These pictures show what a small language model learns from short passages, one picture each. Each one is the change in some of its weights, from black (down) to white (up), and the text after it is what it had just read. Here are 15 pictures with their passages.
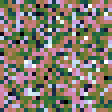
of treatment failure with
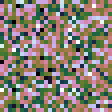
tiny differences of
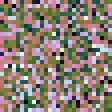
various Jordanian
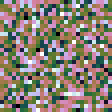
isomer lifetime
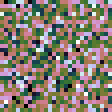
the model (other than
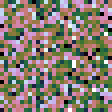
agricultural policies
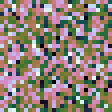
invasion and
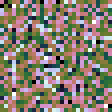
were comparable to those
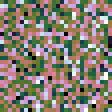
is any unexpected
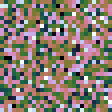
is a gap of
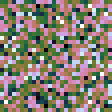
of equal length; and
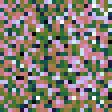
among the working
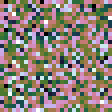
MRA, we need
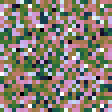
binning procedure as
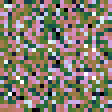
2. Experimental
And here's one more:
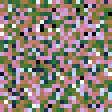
of catalase can
